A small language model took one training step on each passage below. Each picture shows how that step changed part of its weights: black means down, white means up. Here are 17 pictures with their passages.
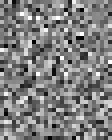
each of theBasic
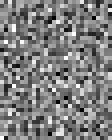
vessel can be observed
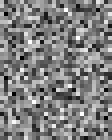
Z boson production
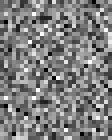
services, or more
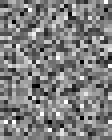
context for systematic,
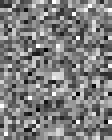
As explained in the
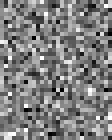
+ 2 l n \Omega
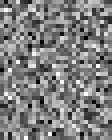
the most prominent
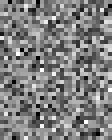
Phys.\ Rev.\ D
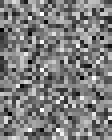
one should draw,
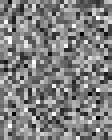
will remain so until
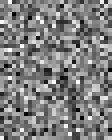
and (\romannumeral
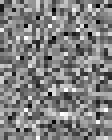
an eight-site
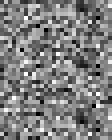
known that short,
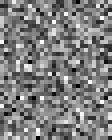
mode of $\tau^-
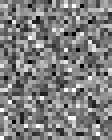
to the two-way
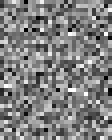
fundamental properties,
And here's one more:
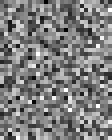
of central and
